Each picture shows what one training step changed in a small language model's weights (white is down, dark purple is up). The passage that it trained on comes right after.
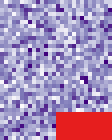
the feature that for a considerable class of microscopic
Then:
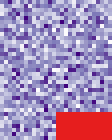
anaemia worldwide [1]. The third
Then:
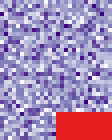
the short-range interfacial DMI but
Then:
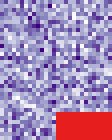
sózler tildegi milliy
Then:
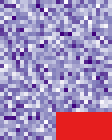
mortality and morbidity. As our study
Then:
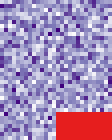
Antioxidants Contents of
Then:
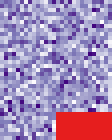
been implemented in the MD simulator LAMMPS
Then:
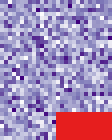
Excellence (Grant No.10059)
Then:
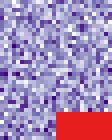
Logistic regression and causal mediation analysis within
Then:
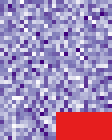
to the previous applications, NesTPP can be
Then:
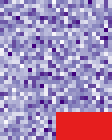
infidelidad, al poner en
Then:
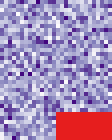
los predios del territorio nacional que
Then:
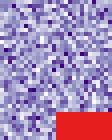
area is valid up to compressive strength. The elastic
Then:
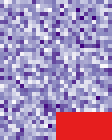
va ilmiy asarlar asosiy manba sifatida olindi
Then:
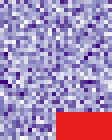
the POLIMI C1-C3
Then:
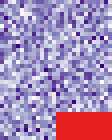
su proyección futura; finalmente,
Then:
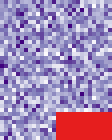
complex scenarios such as the one mentioned above can more accurately
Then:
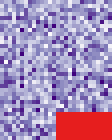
Blanca Ruiz Hernández,
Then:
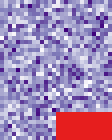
Climeworks' direct air capture process?,
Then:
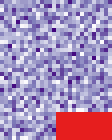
menen tolıq tanısıp
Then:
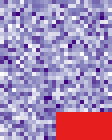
and loadings. The overall reliability of the instrument was established
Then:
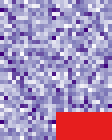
(1997) Progress in the research on mechanism
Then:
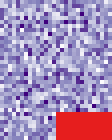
accounting activities, coordination of technical and technological support,
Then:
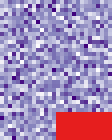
The rate at which the burrs attached to the
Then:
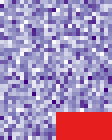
of a cosine signal, whose frequency is modulated by
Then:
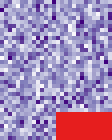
average of oscillators. Sec.~\ref{par3}
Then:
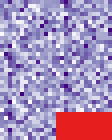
қуйидаги мисол орқали
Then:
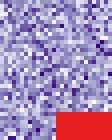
Basically, a lecturer is an
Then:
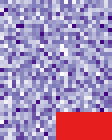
or manner in which organizations are controlled and
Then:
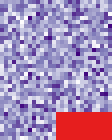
the advantage of being tunable {\em in situ}.
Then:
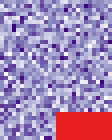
Wall Speed 40 mm/s
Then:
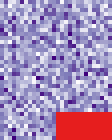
the English language will go a long way to improve their
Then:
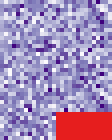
this class of models, in their purest form,
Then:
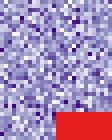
viața publică și nu favoriza politica
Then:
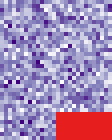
state, school and society. At the state level, to
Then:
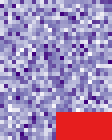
has been the mass suburbanization of food
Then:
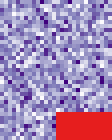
ferrite, magnetic moment, nickel,
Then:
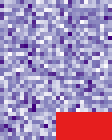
kafolatlaridan biri sanaladi.
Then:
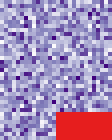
Review. Biological sciences No. 6: collection of
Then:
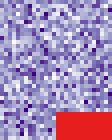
wild animals, having a chronic
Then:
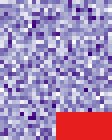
mamlakatlarida vujudga kelgan
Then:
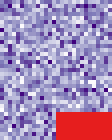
PE reads Using the contigs assembled
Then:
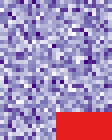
islomning asl mohiyati
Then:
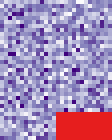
detectable), the configuration space has four dimensions, which makes
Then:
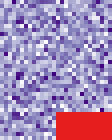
should be opened up for adequate funding
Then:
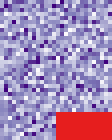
methodology does not allow a precise estimate of the size of
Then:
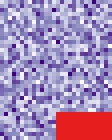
and to ease the grid connection. I.
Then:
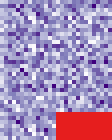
Таировна. Низомий
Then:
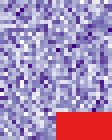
Heeringa et al., 2020; Heeringa et
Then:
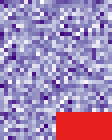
enhance their image, provide continuity and signal quality to
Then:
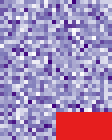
of the optical absorbance in correspondance of the A
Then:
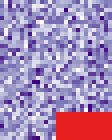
répondu à Ramaphosa sur
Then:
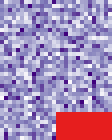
asthma by the year 2025. Methods: The
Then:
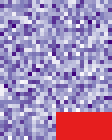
field has the overall sigmoidal form of either the
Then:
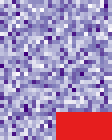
cost of providing care, families in the United
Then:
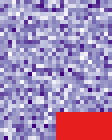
Bursts (GRBs) are connected to the
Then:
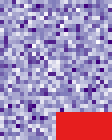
which \textit{s} is replaced by
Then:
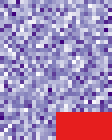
of agritourism and its contribution to rural development
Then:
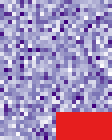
Arabic sources, as well as contemporary
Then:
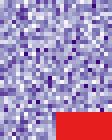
to establish linkages across resources. This is especially
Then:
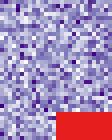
y Sailer 1947, Bado *et
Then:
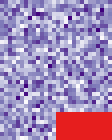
the reader, $n=3$ is the only
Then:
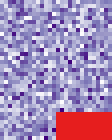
The self-energies are actually {\em
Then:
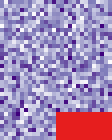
over the world [1]. Increasing soil
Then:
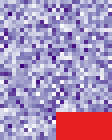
від Європейського Союзу
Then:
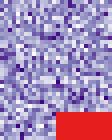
depinning threshold (in the driver amplitude)
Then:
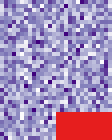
in the process of decision-making and it is the
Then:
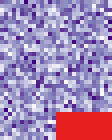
3 Pterygium. Each patient was
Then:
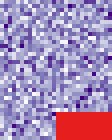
submitted; see also][]{quanz2011}. The best
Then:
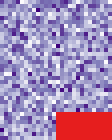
lower than 0.05 were considered significant and 0.1
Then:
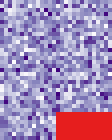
proporrei che per la salute e il
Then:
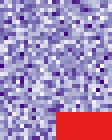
Broglie--Bohm guidance
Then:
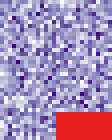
variable $\bm A$ associated with alignment and stretching
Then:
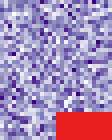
have a significant enhancement, which could cause a strong
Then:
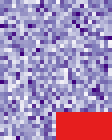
model (CWM) in addition to being a solution
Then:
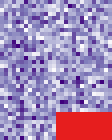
controversy. Several recent studies have documented
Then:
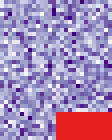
ente en constante remodelación para
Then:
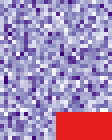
by all succeeding emperors, as if
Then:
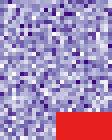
benchmarks, from binary pass/fail metrics
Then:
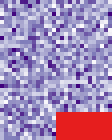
tiefreichende qualitative
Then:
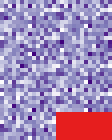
mengakibatkan sejarah kelam
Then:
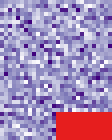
even-even nuclei followed by an extension of the
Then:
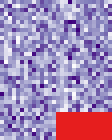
artykułach, jakie
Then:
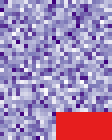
established [6, 17, 38]. Roles of the
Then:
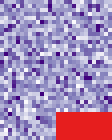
\cFPT\ results apply more generally to
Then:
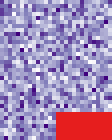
v^\delta$, where $v^\delta$ are the
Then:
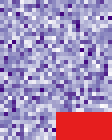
enables the model to focus on the most critical aspects of
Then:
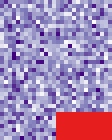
width which we assume to be common to the ND
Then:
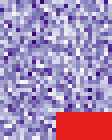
the temperature, and a geometric one, through the asymptotic structure
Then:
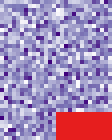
of the metal required to produce an observable
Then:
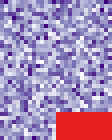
previsto no artigo 104 da Lei
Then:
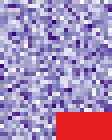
Tandis que la Russie et la
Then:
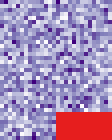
structure in BFO gives a spiral modulation and
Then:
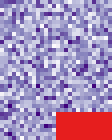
quadrature. The total systematic uncertainty in the signal yield from
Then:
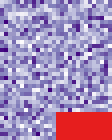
in the use of artistic experience of the past,
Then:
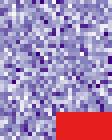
domain of the RVE, which is a unit square
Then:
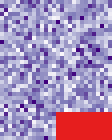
Program: Soft Onsets; Onset detection
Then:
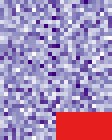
degan savol paydo bólishi mumkin.
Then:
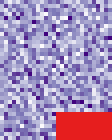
crisis contexts and routine practice. Author
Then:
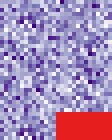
Proseal Laryngeal Mask
